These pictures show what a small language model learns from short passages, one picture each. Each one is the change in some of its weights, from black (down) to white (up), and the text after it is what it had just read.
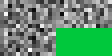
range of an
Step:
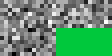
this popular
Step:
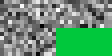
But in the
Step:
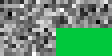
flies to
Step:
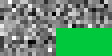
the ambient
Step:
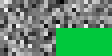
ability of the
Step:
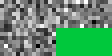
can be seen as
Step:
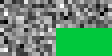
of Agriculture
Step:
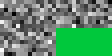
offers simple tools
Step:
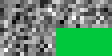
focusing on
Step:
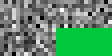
Technologists who
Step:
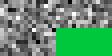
be applied,
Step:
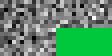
just continue to
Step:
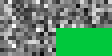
is less extended and
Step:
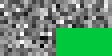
ranges of
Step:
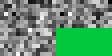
was expressed as
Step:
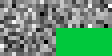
follow waste separation
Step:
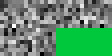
active substances
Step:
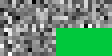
7 cm long are
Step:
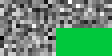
the significant time
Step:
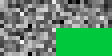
effective method of
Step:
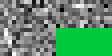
while Security and
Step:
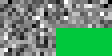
3 GOOD
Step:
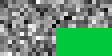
accurate physiological
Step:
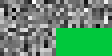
different client
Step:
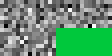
is critical. The
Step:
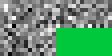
processes. However,
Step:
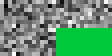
reduces the
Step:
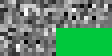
to bus
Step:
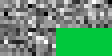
reported on the
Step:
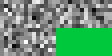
Label network
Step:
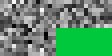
varies from ability
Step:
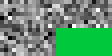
disorders of
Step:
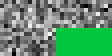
can limit tree
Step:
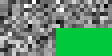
seems clear that
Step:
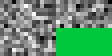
exceptionally good
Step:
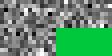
to RN
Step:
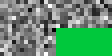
objects. They
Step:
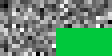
techniques. The
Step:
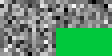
as fundamental
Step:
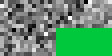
wear process by
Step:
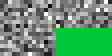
similar problem involves
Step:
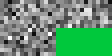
collaborative robots
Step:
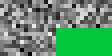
the motor to
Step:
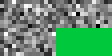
up to a
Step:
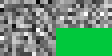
Dances of
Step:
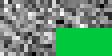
of Muni
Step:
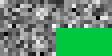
basis for the
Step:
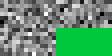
Its validity
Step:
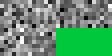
the drugs due
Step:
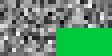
to consumers.
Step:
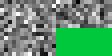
The objective of our
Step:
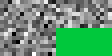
On the south
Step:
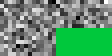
of the pressure
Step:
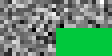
initializing the particular
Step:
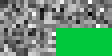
controlled microwave
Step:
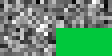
etc. may have
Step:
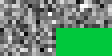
in upper back
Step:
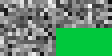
surplus of
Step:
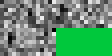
is uniform for
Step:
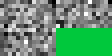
research has been conducted
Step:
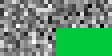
a molecular weight
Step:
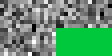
the data were
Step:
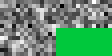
solutions only for
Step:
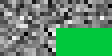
of this form of
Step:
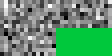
schemes. This
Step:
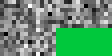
in a demand for
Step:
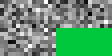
the stock
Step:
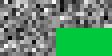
about pigment
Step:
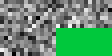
waste management promote
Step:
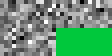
while estimating the
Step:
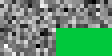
as well as
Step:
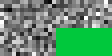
the third migration
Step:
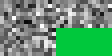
All the above problems
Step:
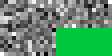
presented. Using
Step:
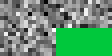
people with mental
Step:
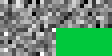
and education and development
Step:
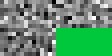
knew all
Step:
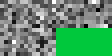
was recently
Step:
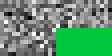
shapes of
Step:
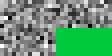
the assistances
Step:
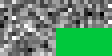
dans la
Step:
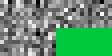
and provide indoor
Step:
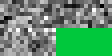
rank of
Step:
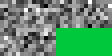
mapping to
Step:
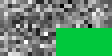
called approximation space
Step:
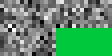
robust Object
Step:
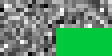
schema). There
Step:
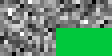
the depicted
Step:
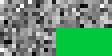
that is the use
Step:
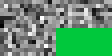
A qualitative
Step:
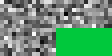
elaborates on
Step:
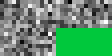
in a relatively
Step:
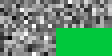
torque control
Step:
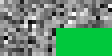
Therefore, a suitable
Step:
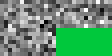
classified into two
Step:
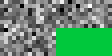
is also useful for
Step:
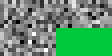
scheme and
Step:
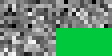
Angeles and
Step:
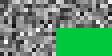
ICR Jan
